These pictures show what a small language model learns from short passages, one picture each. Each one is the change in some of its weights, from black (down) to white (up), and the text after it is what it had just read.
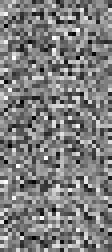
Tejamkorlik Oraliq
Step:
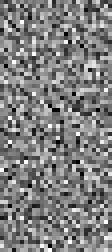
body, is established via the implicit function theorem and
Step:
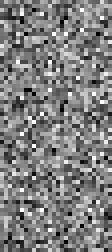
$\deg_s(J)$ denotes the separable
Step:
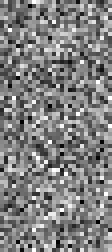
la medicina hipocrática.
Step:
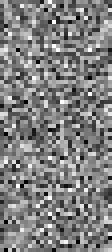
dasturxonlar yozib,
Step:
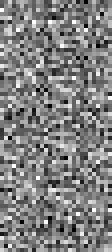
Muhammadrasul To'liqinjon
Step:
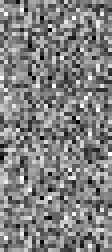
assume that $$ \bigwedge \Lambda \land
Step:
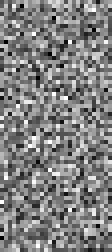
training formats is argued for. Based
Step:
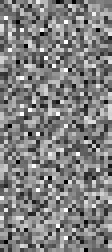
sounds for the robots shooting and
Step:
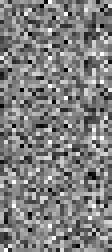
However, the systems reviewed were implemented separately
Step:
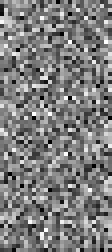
conjugate to the group obtained by twisting by
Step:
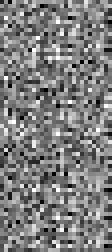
nepārvalda latviešu
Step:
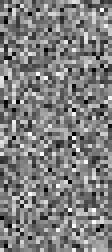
computer science and information technology in the System of professional
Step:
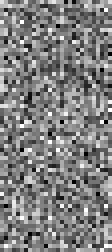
\bigskip \par\noindent{\bf AMS subject
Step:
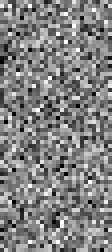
that education is for everyone. Days
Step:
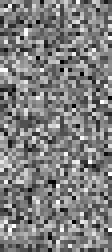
of males are involved with rickshaw
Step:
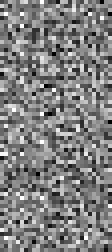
Learning Group, Technical University
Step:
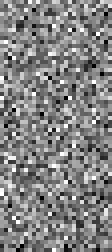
process of maintaining the first publication
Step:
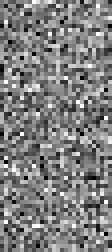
it holds that if $u$ and $v$
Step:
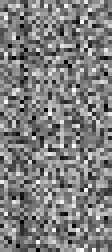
borasidagi tartibotlar shtatlar
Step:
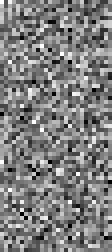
generating function $G(t)$ of the sequence
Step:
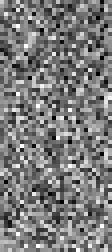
en turnos para citas médicas Centro
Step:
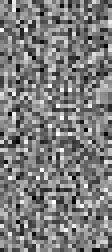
je tako določeno v
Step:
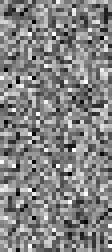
приходит просить живой
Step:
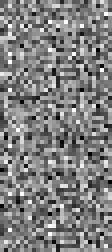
o'z ichiga oladi, ularning
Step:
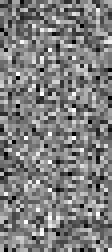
(Ilemona, *et al.*
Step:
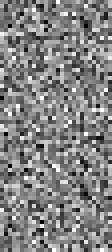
other. Further experiments showed that this RNA has
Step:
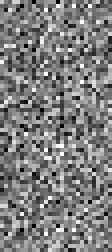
no exílio? Lutgardes
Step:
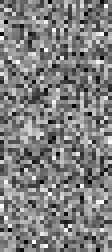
to the finite set $A_0 \subset
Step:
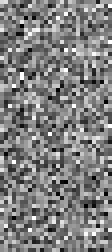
distinct adsorption environments on the Cu
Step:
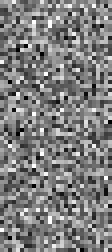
London: Thomson Reuters;
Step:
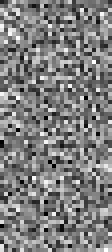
Abdumalikovich, Doctor of
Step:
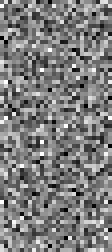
are annual occurrence which is the cause of
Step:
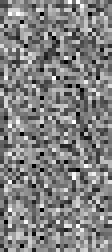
бўлиб, саҳнада
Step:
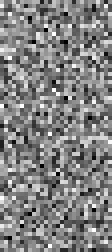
share the same properties as those of VAC, but
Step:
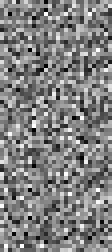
of the particle at time $t$ with respect
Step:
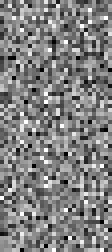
These data were used to determine the relationship between pasture
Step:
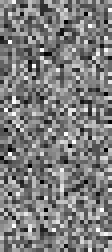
SDG 1.5 Proporción de
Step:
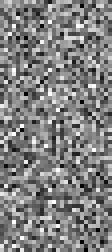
Lipshitz, because it solves
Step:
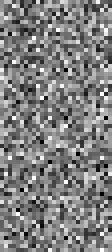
time dependent Biot-Stokes coupled equations is
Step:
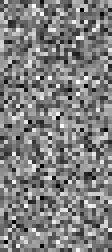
many areas such as overall physical rehabilitation
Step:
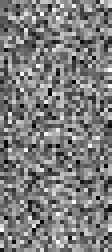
online socialization. *Medicine*,
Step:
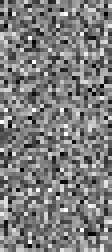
which is less harmful to the environment as compared to
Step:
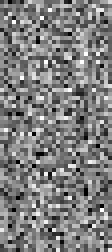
исследовании раскрывается роль
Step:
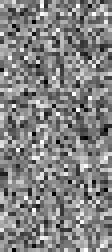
это приводит к тому, что
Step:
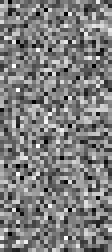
policies primarily target energy demand reduction at the
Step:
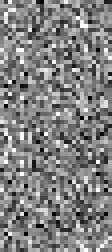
классической психологии
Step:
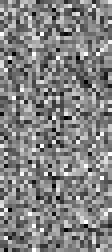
«соч сийпатар»
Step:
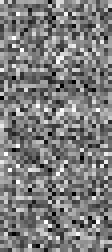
acknowleged. \endthanks \abstract
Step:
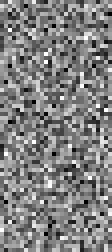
treatments, resulting in a total yield loss (see
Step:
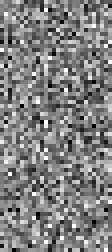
consent to participate in this study was provided by
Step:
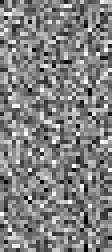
виокремлюється і у науці
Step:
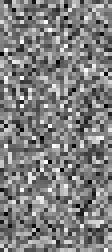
cyclic length of $\varphi(v)$ for
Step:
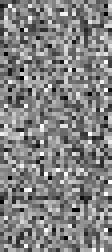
are generated synthetically by using FEM in a
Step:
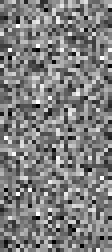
Quechua Wikipedias « . *Journal
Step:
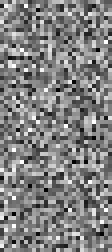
programming even after the completion of the course.
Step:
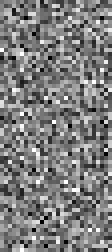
the PCC is proposed to detect the
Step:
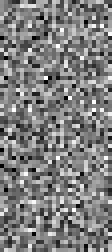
vindicate the justifiability even of
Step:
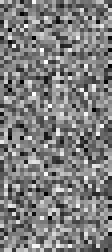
Sp Jessica Rayssa Ruelis
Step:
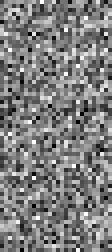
$\log(x + 1)$ transformed
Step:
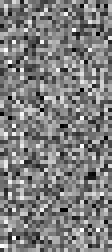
the errors, and consequently in terms of the coefficients
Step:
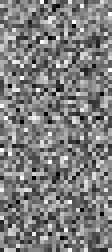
funtion over $\Delta_n ((t))$.
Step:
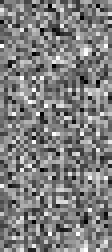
1. Ўзбекистон
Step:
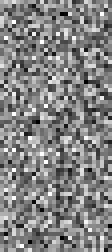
document aims at defining and documenting the
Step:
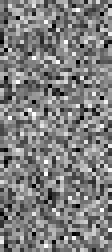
three to six blades. Water contacts
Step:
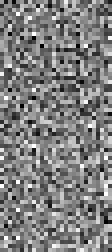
dalam kegiatan muamalah.⁶
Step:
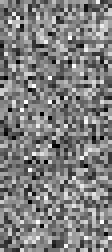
values and benefits 20 Figure 2. Framework steps
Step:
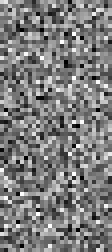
Educação Infantil na rede
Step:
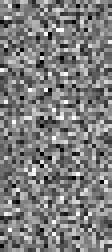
aksiyalarga ariza berish
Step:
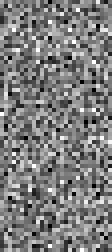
constraints on linearity or sparsity and
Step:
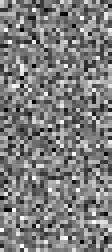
rural communities in six Local Government
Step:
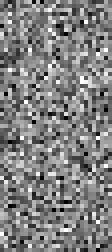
коморбидных состояний и
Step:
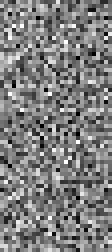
a craft, such as carpentry.
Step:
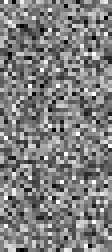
assessment is implemented to assist students when completing
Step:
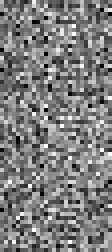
Se o resultado da atividade instrutória
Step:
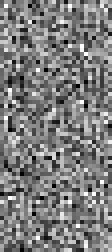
in Case 2 will lead to low combustion
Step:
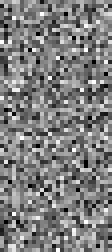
the intersection is carried out in the Kontsevich
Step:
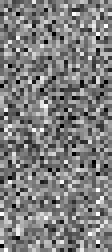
visando modificações no trabalho de formulação
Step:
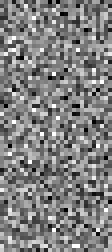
who verified that the majority of the participants also
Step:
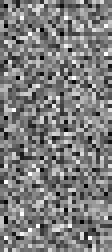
Q, Cui X, Peng X,
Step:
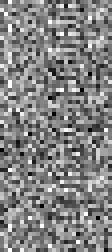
o'rgatiladi; - e)
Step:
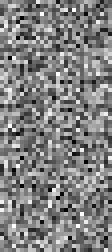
equidistant from every other extreme point of
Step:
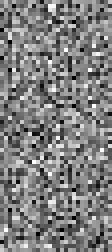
una carrera que me guste, por
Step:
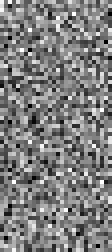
cultural and historical contexts, opinions and
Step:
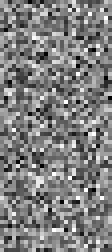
asos sifatida qabul qilinishi mumkin.
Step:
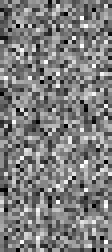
some the impact of urbanization and industrialization in the
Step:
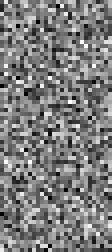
faithful representation of information as well as acting
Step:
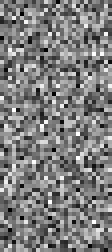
by $W$ its Weyl group and by
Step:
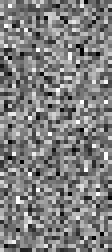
two intrinsic notions of No Free
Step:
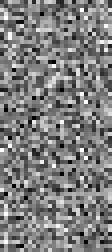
Abubakir Siddiq, yo
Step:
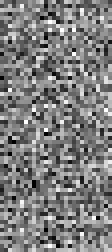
Bug'doy urug'lariga
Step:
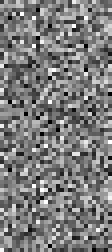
Frequency Distribution of Human
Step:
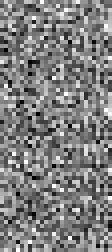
Global warming. Figure 28.
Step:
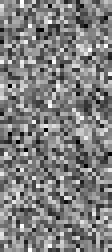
[4]. Данная норма
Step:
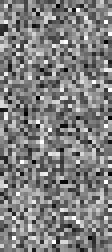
for a strongly additive arithmetic function
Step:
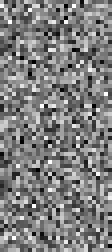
$\nabla \omega = 0$, we may ask
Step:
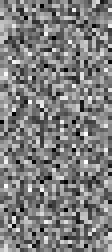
may be assumed transverse after a small homotopy
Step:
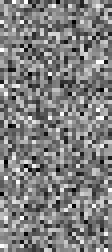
at each of the $2m$ points
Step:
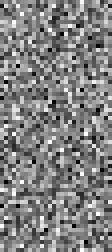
facts are easily deduced from the following
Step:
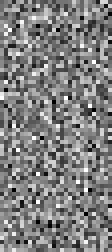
how this will be stored and managed over time
